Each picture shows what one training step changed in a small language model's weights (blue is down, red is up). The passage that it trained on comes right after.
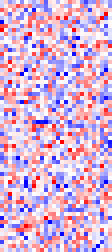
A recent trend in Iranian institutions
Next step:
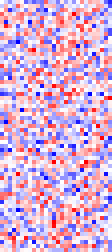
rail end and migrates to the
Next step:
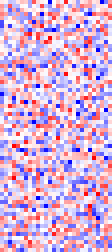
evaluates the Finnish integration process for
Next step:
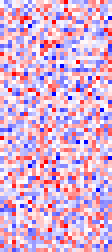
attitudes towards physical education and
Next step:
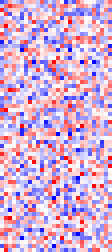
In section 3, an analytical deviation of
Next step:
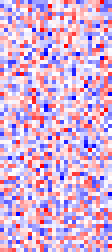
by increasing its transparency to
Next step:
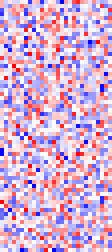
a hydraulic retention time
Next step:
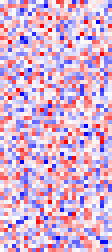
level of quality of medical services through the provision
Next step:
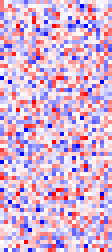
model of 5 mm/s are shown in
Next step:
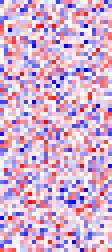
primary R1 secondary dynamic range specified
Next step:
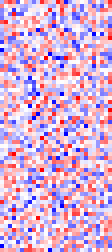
Gmelanone and Litseferine are
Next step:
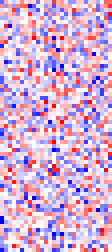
drum towers were rebuilt in
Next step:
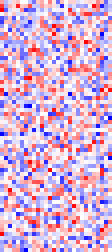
a significant contributor to global blindness.
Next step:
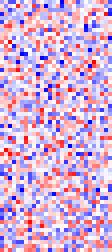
Sample No. % Nitrogen.
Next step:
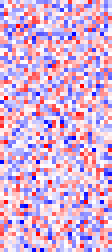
survey method was adopted. A sample of
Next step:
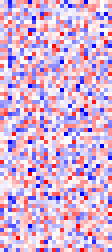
*Br J Haematol.*
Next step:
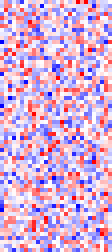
C (HCV), hepatitis D
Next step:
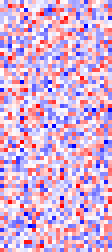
and religious researchers need not be
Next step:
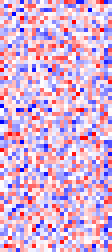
higher preference for online shopping, compared
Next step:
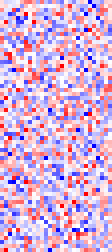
It helped me identify the root cause of
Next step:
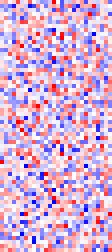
in the extracts were precipitated by
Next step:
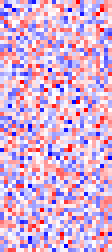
of diagnosis showed the larger
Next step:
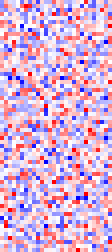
1: Reaction equation of synthesis of
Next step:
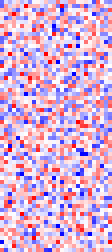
advice to public agencies in line with
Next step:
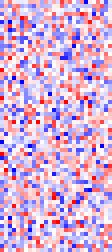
of children in the N3C repository
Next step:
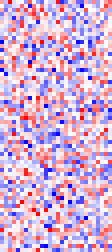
that the production phase of biofuels emits
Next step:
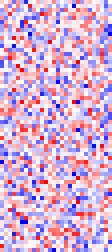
aimed to use microsatellite markers to
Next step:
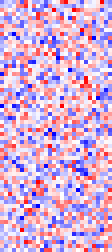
performance of the experimental birds are presented in
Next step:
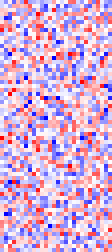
conditions, promising directions and
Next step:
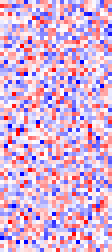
to indicate the way how internal glyph
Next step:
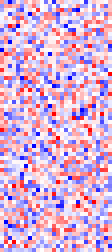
Hospital name, Division,
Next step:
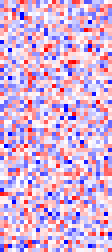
C ₂ C ₂ V kort-ti
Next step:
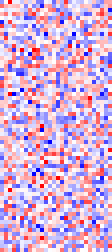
refraction junction. An impulse
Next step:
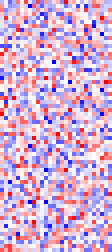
in the present study. Figure 11. AC
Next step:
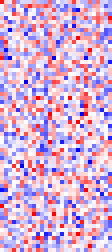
much empirical studies in recent times
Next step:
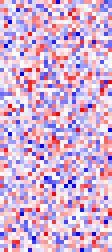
occurs, which is an indicator of the
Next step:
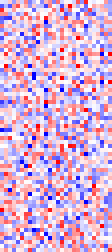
data are available to resolve this problem." This
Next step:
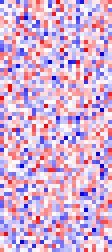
village, municipality
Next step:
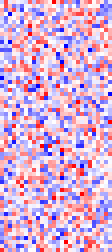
wild-type and ad lib-fed
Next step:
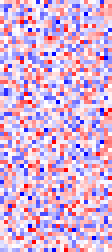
was very low in subplots which received the
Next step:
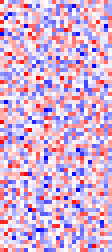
Environmental Protection Agency, 40
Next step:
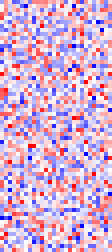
stage current gain of Sziklai
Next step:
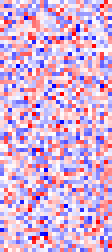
of immense concern [16]. The cost
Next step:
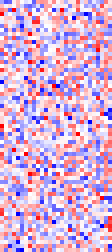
finding the determinants of share
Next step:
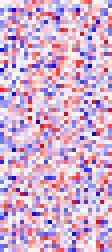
Dr. Gerard Marshall
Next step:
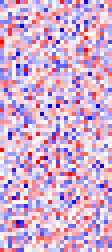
complex physico chemical process, and the
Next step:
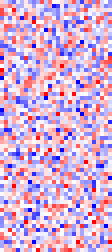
large language- and space-agnostic
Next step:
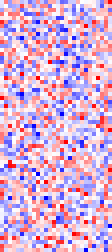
years with a mean age of presentation of
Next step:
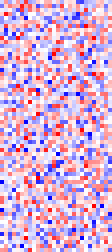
where the Executive Director
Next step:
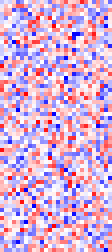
be decisive factors in terms of success rate.
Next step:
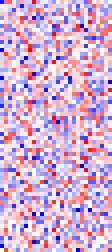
AND CASE STUDY III
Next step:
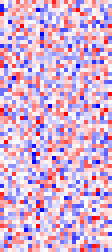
in Europe, Asia, and South
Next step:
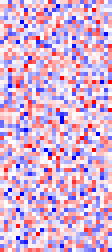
the MAD, PMMA resin is
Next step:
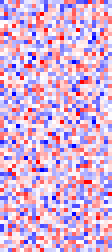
iteration technique with sixth order
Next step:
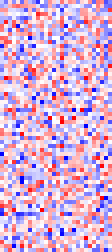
understanding of coastal vulnerability to
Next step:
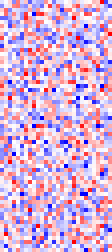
has decreased, strength of concrete
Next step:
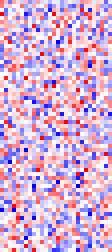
"submit date" button.
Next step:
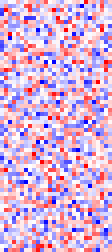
The transverse displacement of the plate
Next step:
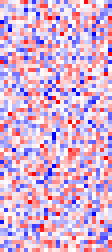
- **[Funder Data Sharing
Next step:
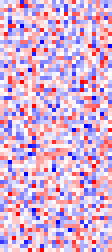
detect audio placement, that is,
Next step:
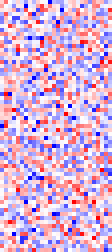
isothiocyanate. All
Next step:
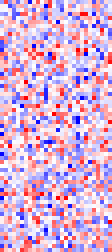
natural foci. In this case, in total,
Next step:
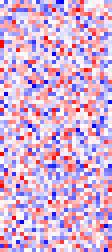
simplifying the generation of custom
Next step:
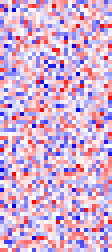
focused on the convergence of soft skills
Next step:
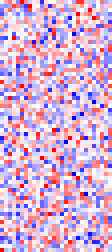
inputs and outputs for everything
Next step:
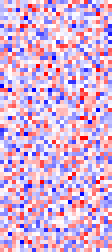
the tables where decisions are made about
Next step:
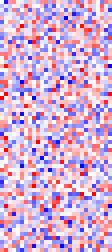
8, 10, 12, ... respectively. The first
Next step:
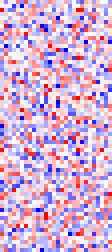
Learnt since the IPCC 5th
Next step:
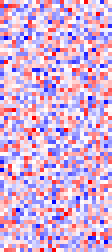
This REVMED trial aims to
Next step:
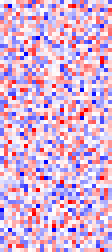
a maximum load of 7 kN.
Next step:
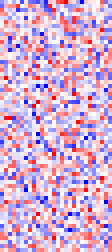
better the implementation of the internal control system
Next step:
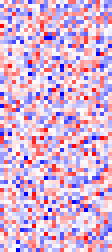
and extremely expensive when metal
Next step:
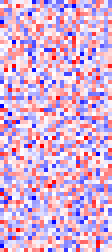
Systematic Literature Review,"
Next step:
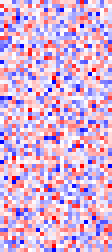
Rhode Island. Her critical work
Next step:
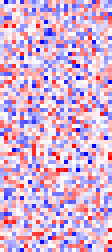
important elements of communication competence are: Figure
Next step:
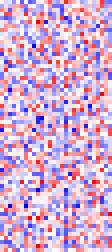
has different definitions from one another.
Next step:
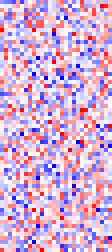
a higher binding energy region, which
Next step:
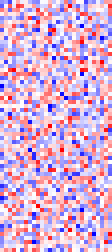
Study Toward Innovative Science
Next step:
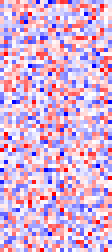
elements to the ocean in sufficient
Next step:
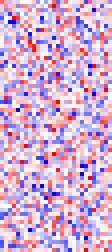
domestic lockdown, state of
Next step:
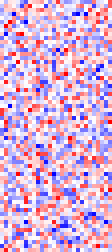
(%) Less than 1 year 6. 1
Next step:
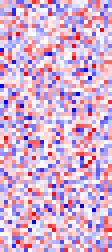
Pi. The system is designed to record any
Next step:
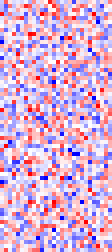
(NO) 1 online breakout
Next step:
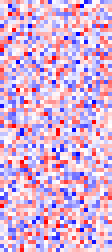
Resin - (each with 1800
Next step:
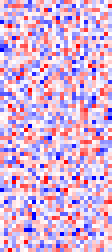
Lyotard, as quoted by
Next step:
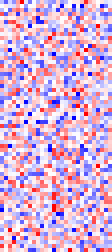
of AI systems. This table portrays
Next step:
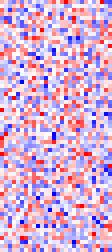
of entering the market and obtaining technological
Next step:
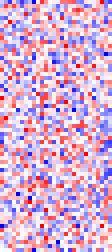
gained local success thanks to the first prize
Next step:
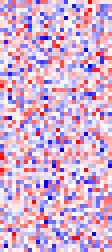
by directly spraying the GNP
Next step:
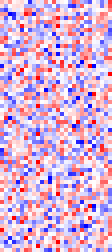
range was investigated by Reddy GNK
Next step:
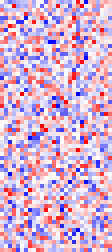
reason that only a few women have been
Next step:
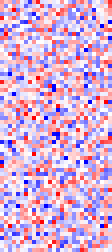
and time-series data, panel data
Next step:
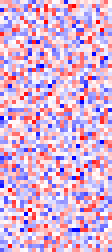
deposits, then reallocated as new
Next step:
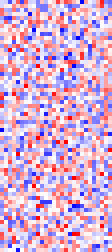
the approach and application of technology in preschool education between
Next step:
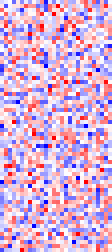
protein helps in better progression of wound
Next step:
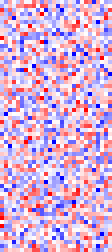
response of the upper floors is
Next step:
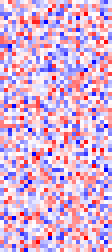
employees to have a sense of
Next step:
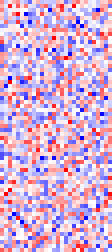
samples taken from DC motor in the form
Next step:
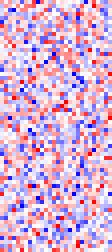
3BNC117 after intravenous,
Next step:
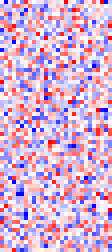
infrastructure for extensive unit and
